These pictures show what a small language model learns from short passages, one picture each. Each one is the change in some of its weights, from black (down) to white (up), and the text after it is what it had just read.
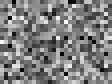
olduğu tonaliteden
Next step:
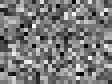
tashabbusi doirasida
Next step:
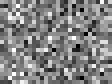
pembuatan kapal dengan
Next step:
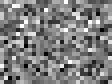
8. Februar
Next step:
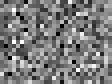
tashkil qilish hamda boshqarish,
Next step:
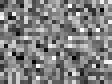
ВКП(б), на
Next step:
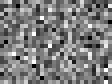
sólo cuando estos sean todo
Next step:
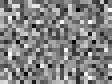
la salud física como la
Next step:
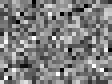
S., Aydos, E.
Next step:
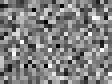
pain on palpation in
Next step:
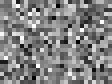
(«дуже добрі»
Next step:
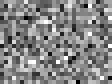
requirement of the time in
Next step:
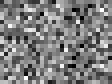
artístico, assim como os outros
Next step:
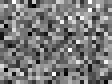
biri hisoblanadi. O‘quvchilarning
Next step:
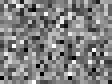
De Bastiani intende
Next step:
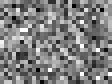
или акцентирование (в
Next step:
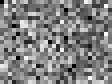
o meu melhor sai”,
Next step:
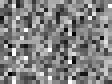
турлари орасида
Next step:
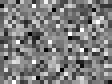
b. Examen final.
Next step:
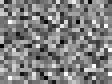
fan- lar va san'at
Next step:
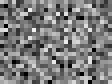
ифода этилганлигини
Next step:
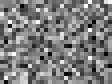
*Revista Iberoamericana
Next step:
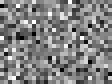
costo di una gru da
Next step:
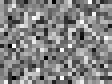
files): Creative
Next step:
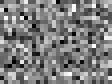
pays sont déficitaires
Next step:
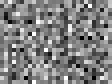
solidarnosti. Vestnik
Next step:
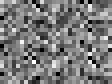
ijtimoiy xizmatlar oilaviy
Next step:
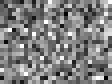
О признаках детской
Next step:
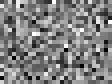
piaci üresedés
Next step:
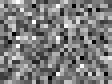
nogironlarga xizmat
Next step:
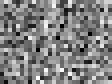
частиц окисленного
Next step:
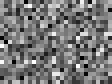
هذه القيم
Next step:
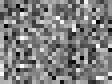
повышения эффективности учебного
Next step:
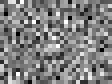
competencia que más puntuó
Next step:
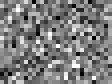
fikrlaridan xulosa qilib
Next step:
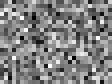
auf das S-Gen
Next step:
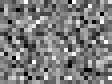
e poesia, ou mesmo
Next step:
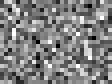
⁸ Eyelidg
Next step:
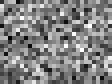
policies and provide
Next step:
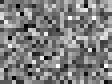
monde. Toujours
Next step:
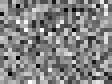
prática de liberdade**. 23ª
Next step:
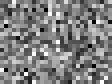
уміння працювати
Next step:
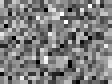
from this condition, as well
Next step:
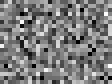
medidas (output)
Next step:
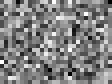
текста - находить и
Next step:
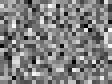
hinder entrepreneurial activity
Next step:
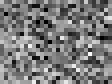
bo'yicha universal yondashuv mavjud
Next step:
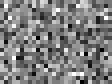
intuyó que bien
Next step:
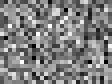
de los consumidores online
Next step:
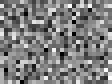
самарали методик
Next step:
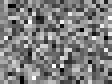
las personas de la fundación
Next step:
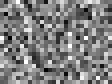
nun als *alter
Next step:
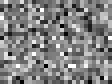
выражения мнений и
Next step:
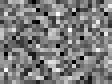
geographical indications are
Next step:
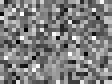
berish siyosatida
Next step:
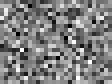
e quais experiências
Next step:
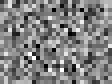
стоимости могут быть
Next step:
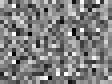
ОКН, нет
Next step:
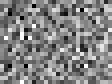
ciudades (Richards
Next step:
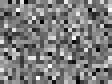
ravishda tushuntirib
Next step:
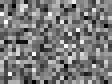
oid belgilarni
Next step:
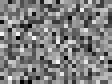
físico quanto emocional das
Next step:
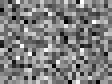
questões seguintes
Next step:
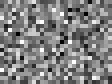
fiscalizar se as
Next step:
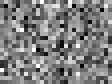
фалсафа доктори
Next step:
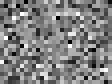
развивается как комплексная
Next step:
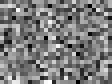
pastores, escritores e
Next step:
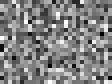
y el fin de las distintas
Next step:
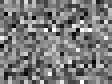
esferas independentes, o
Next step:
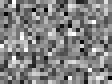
експорту та його
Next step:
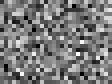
kapitali, bandlik
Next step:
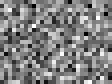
rivojlantirishning xususiyatlari 162
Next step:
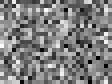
contra o HPV e seus
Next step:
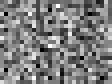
constituyó un procedimiento especial
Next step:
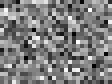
foydalanib mashgu‘lotlar
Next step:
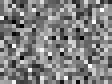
contidas em transações,
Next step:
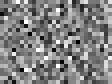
i) încălcarea
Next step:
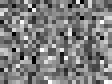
в принятии решений
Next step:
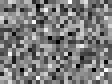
da gestão estratégica de
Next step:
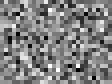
тривало протягом
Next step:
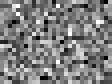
Anabilim Dalı f
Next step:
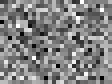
o hinduísmo e
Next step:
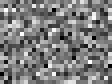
was seen that communism was
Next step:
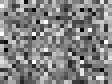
görünümüne ilişkin
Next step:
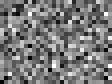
shuningdek, issiqxona
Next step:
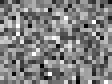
resultado de los malos
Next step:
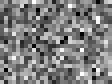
el Acuerdo 48 DE
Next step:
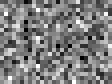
yer polotnosi va uning
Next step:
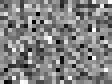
Temperatur °C
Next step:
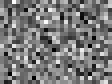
fatales, que principalmente
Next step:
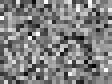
Africa, pp.
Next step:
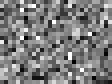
жамланган эди.
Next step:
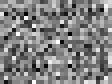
охарактеризувати для
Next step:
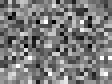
1. Escaneo ambiental como
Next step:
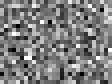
sebagai berikut: a.
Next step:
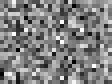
кўра, туркий
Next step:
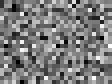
analysis method, intertextuality
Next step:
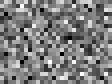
concevoir des concepts
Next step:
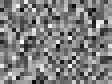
diatas 4 4b
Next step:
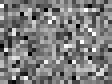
ният, шахсий
